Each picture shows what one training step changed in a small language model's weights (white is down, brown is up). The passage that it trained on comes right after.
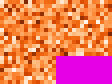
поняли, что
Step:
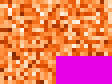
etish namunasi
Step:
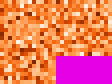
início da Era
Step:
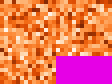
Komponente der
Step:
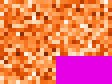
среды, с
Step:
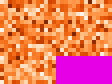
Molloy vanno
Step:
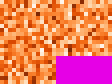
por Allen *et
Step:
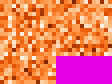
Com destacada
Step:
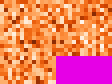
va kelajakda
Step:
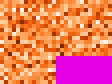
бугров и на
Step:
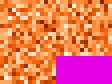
áreas do
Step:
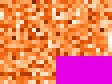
possam estar
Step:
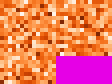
a instituição
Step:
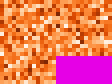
Ourense y
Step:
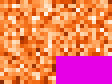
bo‘la oladi.
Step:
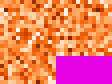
si mesma como sem
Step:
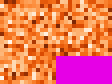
заключается в
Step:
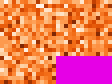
ўро нобуд
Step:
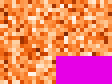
tan oladi.
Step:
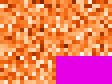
1. Scientific
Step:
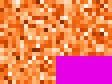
tub so'zga
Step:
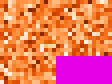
Nutzung des
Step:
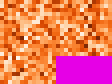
dividido y con el
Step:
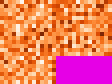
YA. A.
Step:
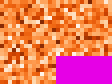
Minuten). -
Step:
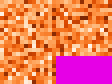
смысла в
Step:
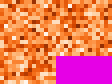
Directorio de
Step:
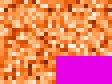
Ammo hali
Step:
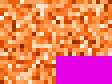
necesarios en
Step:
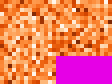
для населення.
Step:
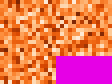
Wik et al in
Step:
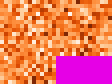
– эдеагус:
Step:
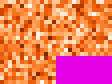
pela Corte
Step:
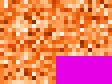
IN GENERAL
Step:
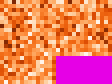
Tabela 4.
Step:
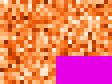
прикус із
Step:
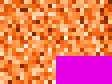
y otros), y
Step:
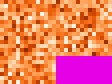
a la distancia que
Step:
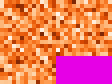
Joa y Chade
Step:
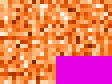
con lo poético y
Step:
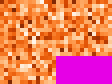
fundamental de
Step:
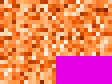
quando distante,
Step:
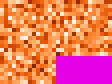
ex Grossh.,
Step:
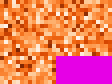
kirish. –
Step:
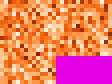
hamda ularning
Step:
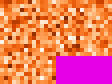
у формуванні
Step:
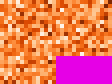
of culture,
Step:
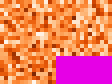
bilish singari
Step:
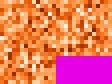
com processo de
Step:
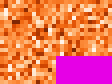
a cirurgia
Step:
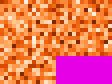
função do timo de
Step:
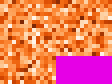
heeft in de
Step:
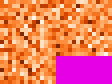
: Медицина,
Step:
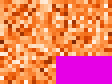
Xolmatov N.
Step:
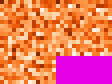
que supone una
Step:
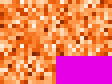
розвідок у
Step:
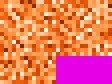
1. Маслова
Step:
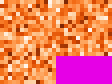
tanggal 16
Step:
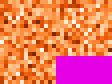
и зачастую
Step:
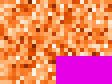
yang profesional,
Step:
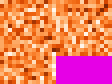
eram facilmente
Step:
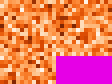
Rituale. c)
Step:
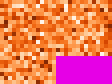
bispos e aos
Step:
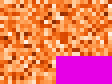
no decorrer dos
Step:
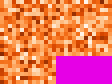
de la tercera
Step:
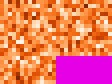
interesează pe
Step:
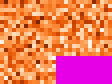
не требует
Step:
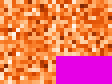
con discapacidad
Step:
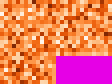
para ensino de
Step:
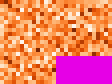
yo‘lida suv
